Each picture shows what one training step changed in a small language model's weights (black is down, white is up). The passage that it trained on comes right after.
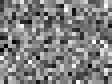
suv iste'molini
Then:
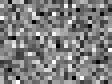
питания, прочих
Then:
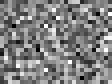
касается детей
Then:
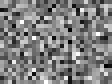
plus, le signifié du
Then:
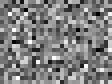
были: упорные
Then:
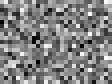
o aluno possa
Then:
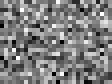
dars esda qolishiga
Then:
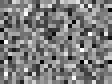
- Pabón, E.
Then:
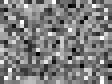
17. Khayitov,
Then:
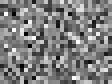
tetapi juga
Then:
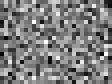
da ko'krak
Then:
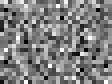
bois, uning qoni
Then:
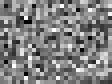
Tabiiy fanlar
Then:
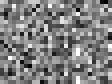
Ural Branch of the
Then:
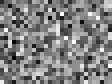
HIV pozitivnih
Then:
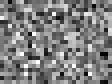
что наиболее
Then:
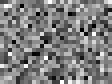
Journal reference: Proc
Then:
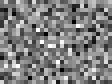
un certain nombre
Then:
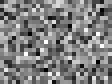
De aangehaalde
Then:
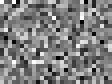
bilimlar darsliklar
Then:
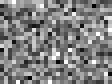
dasturidan dogmatik
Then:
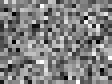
espacio abarca las
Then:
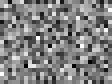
соответствии с
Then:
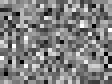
externen Fachmann.
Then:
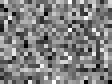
doktori (DSc),
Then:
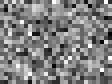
3 – Очертание
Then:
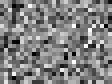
envelopes for major
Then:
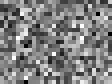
tipo de actividades para
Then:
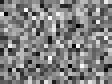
obrigatório e
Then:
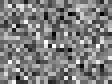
illat, obraz,
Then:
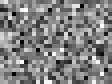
mellé minden
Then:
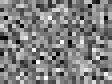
davrga xos tarzda
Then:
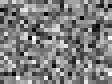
y K. En el sitio
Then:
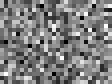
terbukti berperan dalam
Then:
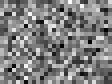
100 orang responden
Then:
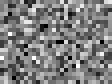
Garbenstrasse 13,
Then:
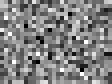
Londoño Valle
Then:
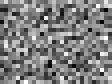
namoyish qilish uchun
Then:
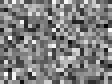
88 TIBBIY
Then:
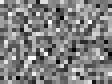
et politico-militaires
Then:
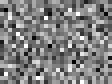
statutory or
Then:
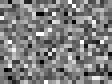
материала, то
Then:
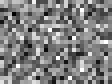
age when using
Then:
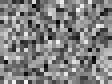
own edition (in
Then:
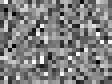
baho olish,
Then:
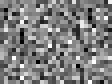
citado na seção 4,
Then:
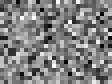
perselisihan di
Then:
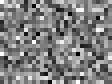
mumkin bo'lgan
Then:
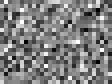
Bruto winst
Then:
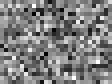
cielo, por la mano
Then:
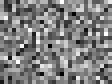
sababli yoz
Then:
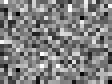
sifatida fanlararo
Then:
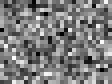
pessoas que você
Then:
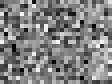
abdi negara dan abdi
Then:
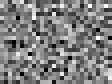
таких случаях
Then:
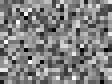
Pueden localizarse
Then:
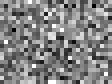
sovutti dilni
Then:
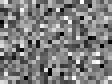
oilaviy, kasbiy
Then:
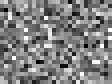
stanowiska z
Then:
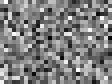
giovanile di
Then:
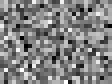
hizmeti alıp
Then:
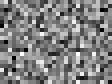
olishi mumkin, bu
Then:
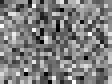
bo‘lgan masalalar.
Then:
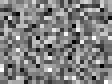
existenciais, afetando
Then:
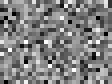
suv miqdorini
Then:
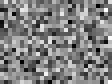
tunning osoyishta
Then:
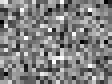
olib boradi;
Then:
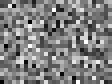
muhim o'rin
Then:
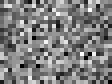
und Kontinenten Die
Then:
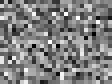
ГПК РФ и
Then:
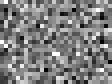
bajos contenidos
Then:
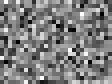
singoli paesi, che
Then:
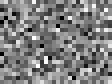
sujeito competente
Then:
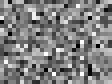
на узбекский
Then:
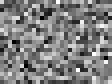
a better image on the
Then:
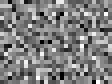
олиш тартиби
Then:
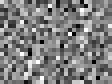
toʻram” deb
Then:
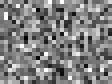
sandiger Lehm
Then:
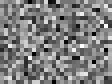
cheklanmaganligi va
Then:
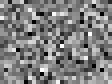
права које
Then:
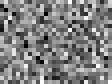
doktori (DSc)
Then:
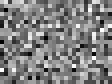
bozorini tartibga
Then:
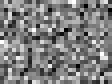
wellicht kan
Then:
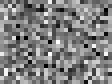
children, as well as
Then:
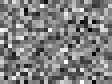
Dissertation For Art
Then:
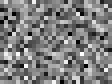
supported in the
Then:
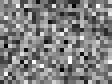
peran penting guru
